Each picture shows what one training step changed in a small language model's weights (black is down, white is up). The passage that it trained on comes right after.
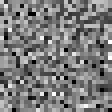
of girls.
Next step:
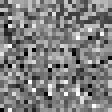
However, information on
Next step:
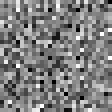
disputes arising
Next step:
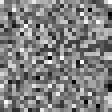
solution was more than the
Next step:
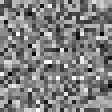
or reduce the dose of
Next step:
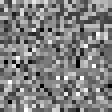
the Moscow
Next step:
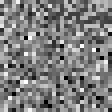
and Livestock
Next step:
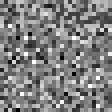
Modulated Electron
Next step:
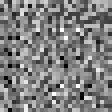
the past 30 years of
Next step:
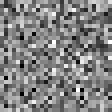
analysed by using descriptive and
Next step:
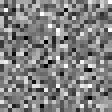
depicts the effectiveness of
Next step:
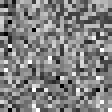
Key mechanisms responsible for the
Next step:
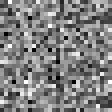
The internet is a
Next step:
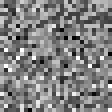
Data Acquisition and
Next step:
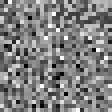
The corresponding mobility dataset
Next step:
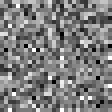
negatively on their behavior.
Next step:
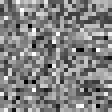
its yellowed
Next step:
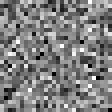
classroom management. For
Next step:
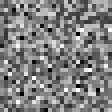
determined considering the difference in
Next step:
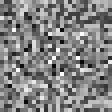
these mean values were
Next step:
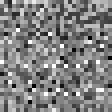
the properties and possible applications
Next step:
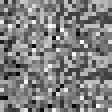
For Compensation Of
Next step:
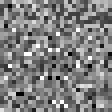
admitted in labour
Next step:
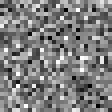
entanglement and
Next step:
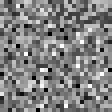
conclusions from recent European
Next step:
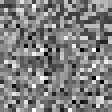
Social and Political Sciences
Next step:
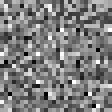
for their engagement.
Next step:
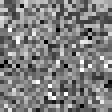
data features. Its application
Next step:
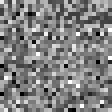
to the company's success
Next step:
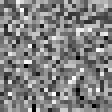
rivers, creating secondary
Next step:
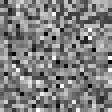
Two online training sessions were
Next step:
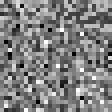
distribution, with most building
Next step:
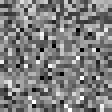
Prof. Dr.
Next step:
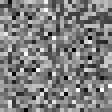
place in the vocabulary of
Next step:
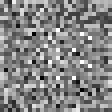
the mean data from the
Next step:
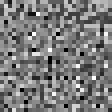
in Kitui
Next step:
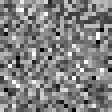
Russian language command
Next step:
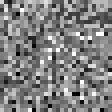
an infection [1].
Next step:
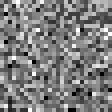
temperature and pressure decreases the
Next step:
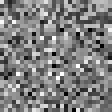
unique ID and a message
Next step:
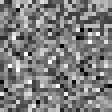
period its pass indicates with
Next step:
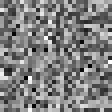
prepared samples is given in
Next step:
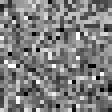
other bank in
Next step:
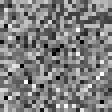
poor bonding with
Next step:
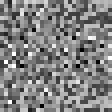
the people responsible for
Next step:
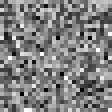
collected. This was not
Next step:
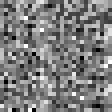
их в
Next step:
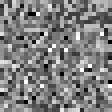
in the production of this
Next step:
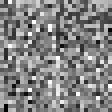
This impossibility of
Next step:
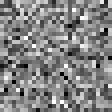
distinguished by their attachment
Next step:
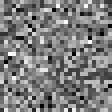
statements become an effective
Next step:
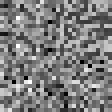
correlation was found between plasma
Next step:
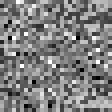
SMF, MA)
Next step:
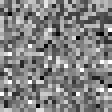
is an essential tool for
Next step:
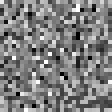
to find the utility
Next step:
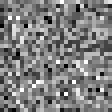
the other hand, this
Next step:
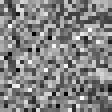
theoretical bases of
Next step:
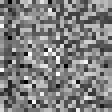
class activities benefit young children
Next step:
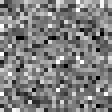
drafts or use
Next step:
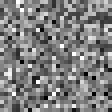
surface. Make this
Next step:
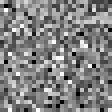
introduce how we simultaneously
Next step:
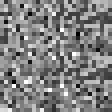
for each parameter was analyzed
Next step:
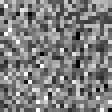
to dissolve. The
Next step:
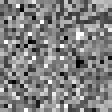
because of this. Although
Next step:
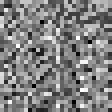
visualization and further
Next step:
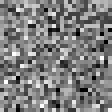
/ cloud Runtime
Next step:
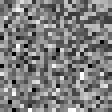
HIV positive patients.
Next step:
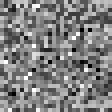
differed number of
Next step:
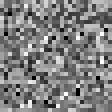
is presented in Section
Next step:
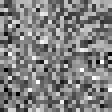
modeling systems, the modeling
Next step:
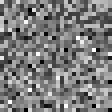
and innovative teaching methods,
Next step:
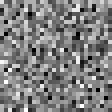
to assess relative positioning
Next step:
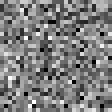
prof. Dr.
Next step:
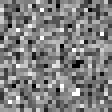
(melody type
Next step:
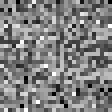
it's said to be
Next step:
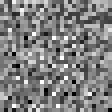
the hot air oven
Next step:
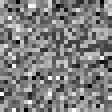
thrombotic events
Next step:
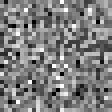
In these early cases,
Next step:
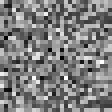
has changed the teaching
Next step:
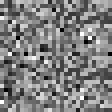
sampling method, research
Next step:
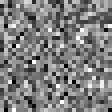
play different role. A
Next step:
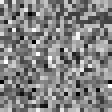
to the survey on
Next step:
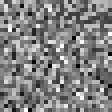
for an extended chain with
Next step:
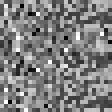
in PC products. A
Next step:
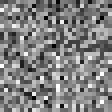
Pure and Applied
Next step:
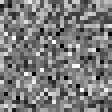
research on singability
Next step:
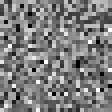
with the creation of new
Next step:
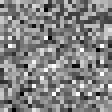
torque rises
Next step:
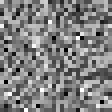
pain [14] to
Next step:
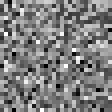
a sample of patients
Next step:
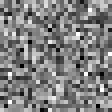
is divided to the result
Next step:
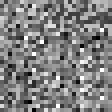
Anxiety Rating
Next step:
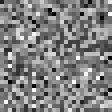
Metal complexes: The
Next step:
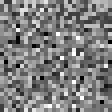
the 1s peak at
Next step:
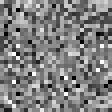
may well be correct,
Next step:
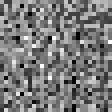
with a PDF with
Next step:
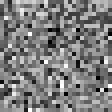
its qualities in this
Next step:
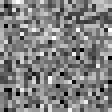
she seems to defy
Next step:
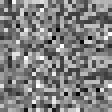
the background levels can be
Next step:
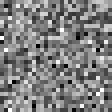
requires determining some entry
